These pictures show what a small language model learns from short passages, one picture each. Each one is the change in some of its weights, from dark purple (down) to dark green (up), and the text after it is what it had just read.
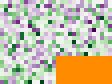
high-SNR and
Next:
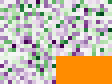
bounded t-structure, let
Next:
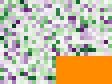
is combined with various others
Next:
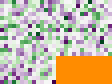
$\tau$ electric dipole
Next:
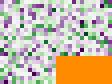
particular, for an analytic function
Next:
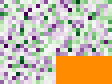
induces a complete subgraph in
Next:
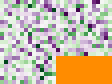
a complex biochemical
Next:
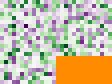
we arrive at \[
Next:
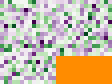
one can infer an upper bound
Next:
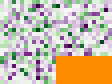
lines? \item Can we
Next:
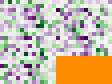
only exceptional case is
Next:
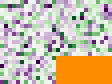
and imaginary surface depths,
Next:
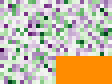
the image of $\Phi$
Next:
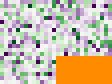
three approaches that have generated a
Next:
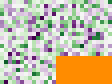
large number of rules, and
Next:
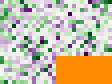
is divided by the infinite
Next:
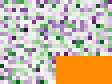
result at MSRI in
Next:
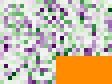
hierarchy. Our interest here
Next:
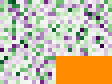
$A$. Denoting
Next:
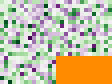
detect deepfakes by
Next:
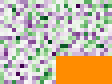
yet exited the line is
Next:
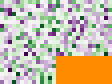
1000 iterations for each setting
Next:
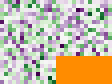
a supporting line of form
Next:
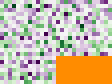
death lies below a certain
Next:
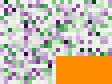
problems [5]. In
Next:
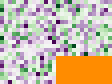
R^3 \cong
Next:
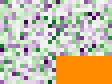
date or no date
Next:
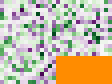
term. Consider a potential of
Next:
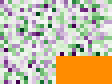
production target, is covered
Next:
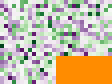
production and exchange. They exist
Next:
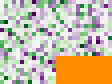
of Departamento
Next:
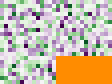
that the particle with an atomic
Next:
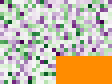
of creating superconductivity in
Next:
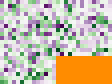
the optimal order for ordinary
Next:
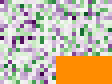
independent of boundary conditions,
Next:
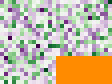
$0$ indicates an empty
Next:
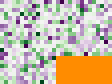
$\sV$ be a
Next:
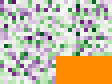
thick targets by an
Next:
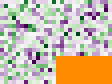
In the following, we describe
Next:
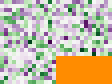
correlations the entire light
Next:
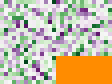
must follow title, authors,
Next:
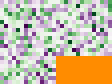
these include: intrusive
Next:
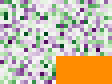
are performed to show superior
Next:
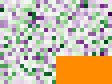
non-equilibrium growing
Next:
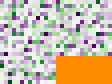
from the LH of extra
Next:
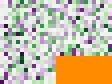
physical plate, and in
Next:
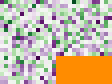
of symmetric group on free
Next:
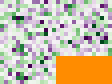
the protein structure as to
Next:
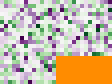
basis $\cB$ for an
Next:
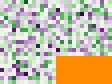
word}: a word $w
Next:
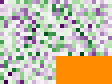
expectation; that is, the
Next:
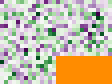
be the affine function satisfying
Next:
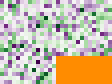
the width of the dislocation
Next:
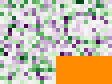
we expect that the system
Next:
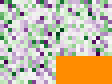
of scientific simulation
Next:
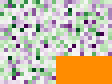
we assume that the distances from
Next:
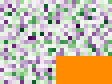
as}\quad t\to
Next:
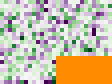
- \lambda_j
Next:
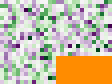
long dashed lines). The
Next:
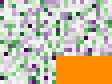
to $\pi$N phase
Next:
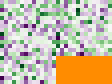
\end{equation} with
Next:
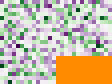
is the L-equivalent
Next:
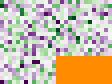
\langle 1 \rangle
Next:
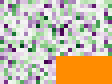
the oscillation amplitude decreases with
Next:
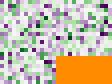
the implications of this possible
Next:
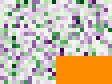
step, but this requires a
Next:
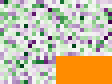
Unmanned Aerial
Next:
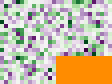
simply by noting that the
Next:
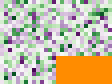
The freestanding
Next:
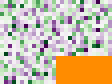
we have not examined the
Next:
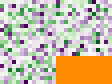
of \emph{all}
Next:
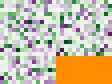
will continue to grow to
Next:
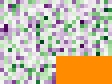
the shared band at the
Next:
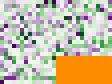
master function associated with
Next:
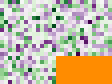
two types of order must be
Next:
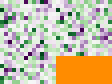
S/N solar reference,
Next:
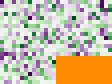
developing an extremal
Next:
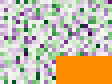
make any growth assumption, so
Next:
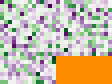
of columns $n$, the
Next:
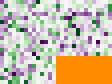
mappings in ${\mathcal
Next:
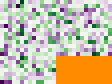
known and used in the test
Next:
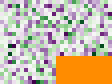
the LGL quadrature weight
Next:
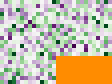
at most r iterations.
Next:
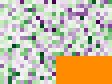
Let $\ov{\ov
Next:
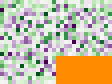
with the Kummer morphism
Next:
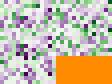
As a first step, we
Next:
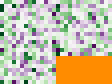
S. De Curtis
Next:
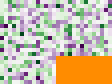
for $a \in
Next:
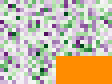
the slab's
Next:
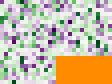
is its approximation via POD
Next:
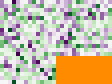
image management systems that could
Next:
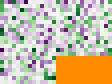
\WN{}, indicating
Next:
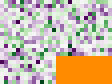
accuracy and threshold optimization, we
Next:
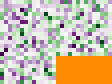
shown by dotted line in
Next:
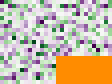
of the equations and assuming the
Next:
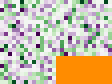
there is considerable uncertainty in
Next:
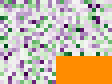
two physical variables are maximum at
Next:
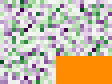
regular moving PCW in
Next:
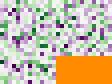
for type one affine Lie algebras
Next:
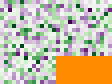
at the chosen parameters, it
